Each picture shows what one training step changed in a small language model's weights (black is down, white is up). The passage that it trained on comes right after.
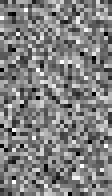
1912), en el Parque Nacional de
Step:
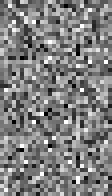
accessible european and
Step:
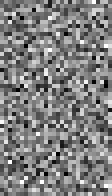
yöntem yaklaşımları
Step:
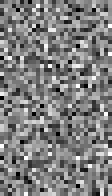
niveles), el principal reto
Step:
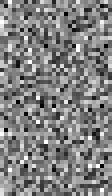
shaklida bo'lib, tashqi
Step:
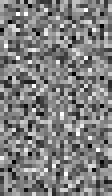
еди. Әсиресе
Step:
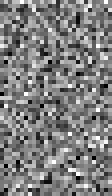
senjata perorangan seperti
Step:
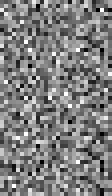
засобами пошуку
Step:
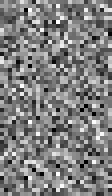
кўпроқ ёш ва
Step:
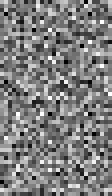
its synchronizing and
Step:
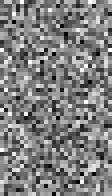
the vaginal microflora
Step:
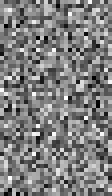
pour séduire, divertir
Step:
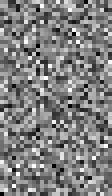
trabalhadores com escolaridade de
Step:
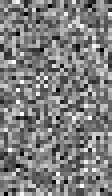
References: 1. Abu
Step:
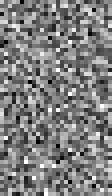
воқеадан сўнг
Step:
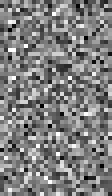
sebepleri arasında
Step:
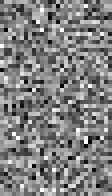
qilishim mumkin. Guruh ishlarida
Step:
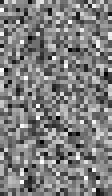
қилиниши мумкин.
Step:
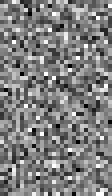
espèces endémiques
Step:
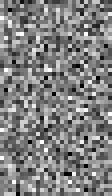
kelib chiqqan holda
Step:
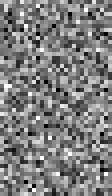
логические задачи, которые
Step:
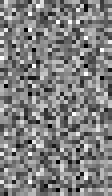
Шведова Н.А.
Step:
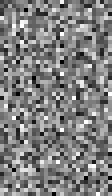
complexos e contestados.
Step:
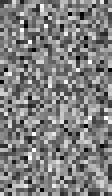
las dificultades de la
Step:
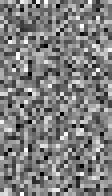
and growth but also
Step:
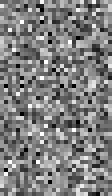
balki faol izlanish orqali
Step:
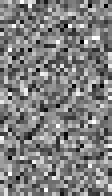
e Sul (Paraná).
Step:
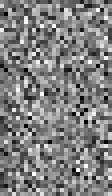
основе данных важным является
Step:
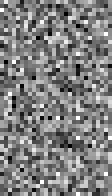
en beskyttende
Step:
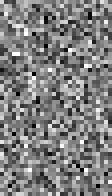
promovidos pela ciência sem que a
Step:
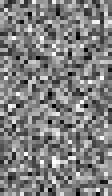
- Alessandra Riposati
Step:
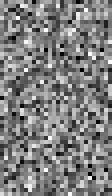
conceptul de substanță.
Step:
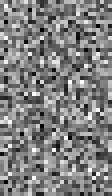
deficiente. Asimismo,
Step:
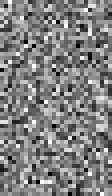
demanda de responsabilidad para
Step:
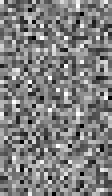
увеличивая его на
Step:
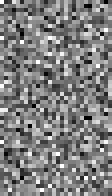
которые повреждают
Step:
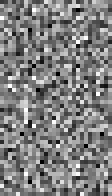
Kong, China)*. New
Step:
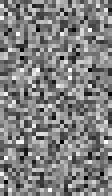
shakllantirish uchun ham zaruriydir.
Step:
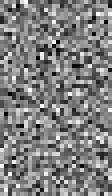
redefined role of
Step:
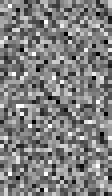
ekonominin varlığı
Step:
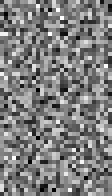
incluso sus aspectos negativos,
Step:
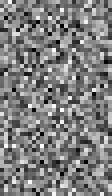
estratigráficas –
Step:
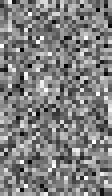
среднее поколение может
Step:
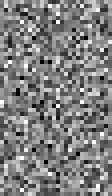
Neuman, W. L.
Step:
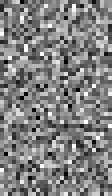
на обилие работ. Это
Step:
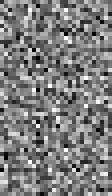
так само, як і кожна
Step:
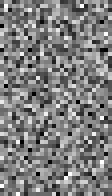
мали, серед іншого,
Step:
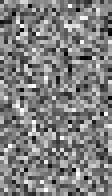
inespecíficas do segmento
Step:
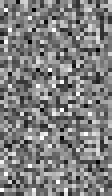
«Diffuse, non le
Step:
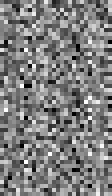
نویز در همه
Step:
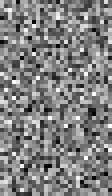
the header and options
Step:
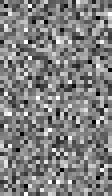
interne controle de noodige
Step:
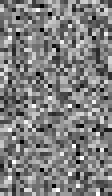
é importante refletir se a política
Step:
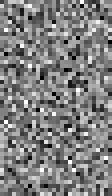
Dengan demikian,
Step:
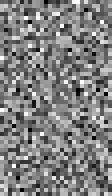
define como un proceso de separación
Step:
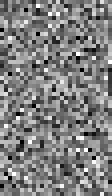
submeter os povos
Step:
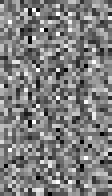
халқаро савдоси
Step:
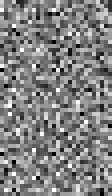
para educação de surdos em 1755 por
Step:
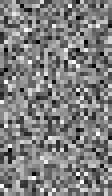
Moslehpour et al.,
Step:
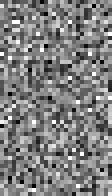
de seus reinados (p.
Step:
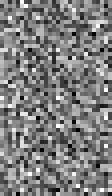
занжирли реакция
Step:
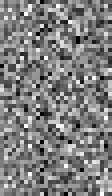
тафсирчиси ва
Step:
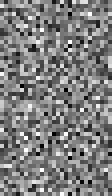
ko`p g`arb va
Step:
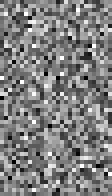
debate com as teorias de
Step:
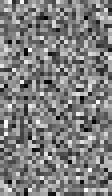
their pedagogical potential for
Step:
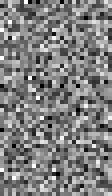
Umumlashtirish: Onegin
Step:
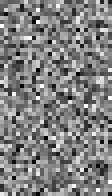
25 2 Chakana savdo
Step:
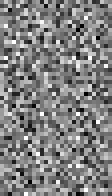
que debía jugar el
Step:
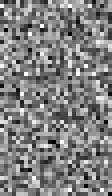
en factores de contexto de los
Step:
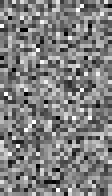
(fig. 1), caracteres que
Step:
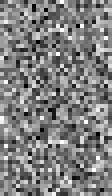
варіанти її
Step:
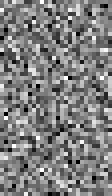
чиқилган. Калим
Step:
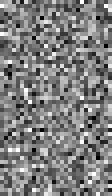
Bookmate kabi platformalar
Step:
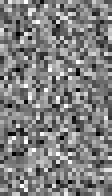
билан қайд этган
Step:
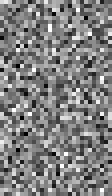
entre autor, máquina e
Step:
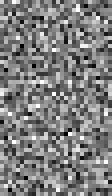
[Accessed 10
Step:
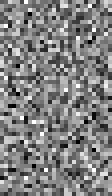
esta reconocido en sendos
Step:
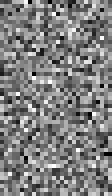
with a duration of greater
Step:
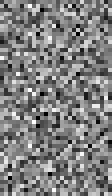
Latina Revista Científica
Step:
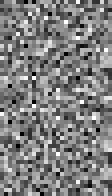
signaling affects
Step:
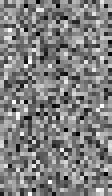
ориентация на процесс
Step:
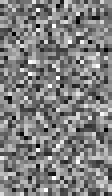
16. World Economic Forum
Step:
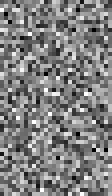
el asociacionismo en
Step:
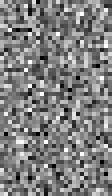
установки относительно
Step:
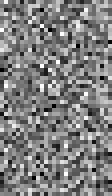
textos. Tal abordagem
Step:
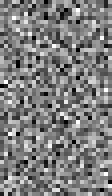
централних органа
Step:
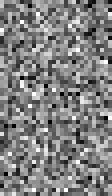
diferencias ubican a la
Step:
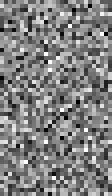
me ha enseñado muchas
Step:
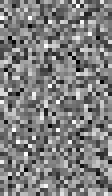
no Chile. Ao
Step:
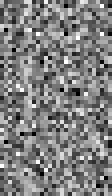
i n g g a l k a
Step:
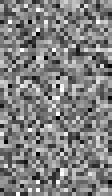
башня. Farg'ona
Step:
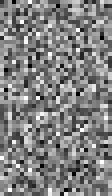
Планирование организации на
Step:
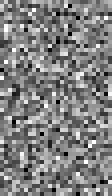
del maestro Alonso
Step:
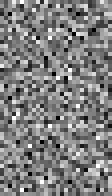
оғир ЮЕ билан
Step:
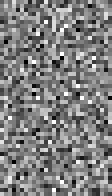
um precedente importante para
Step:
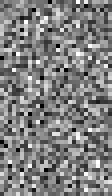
tuzilishiga va foydalanish
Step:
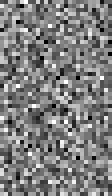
инобатга олинди.
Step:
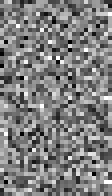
training of highly
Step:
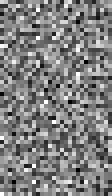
13. Sketsa Press
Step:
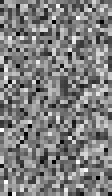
dirección: transformaciones sociales,
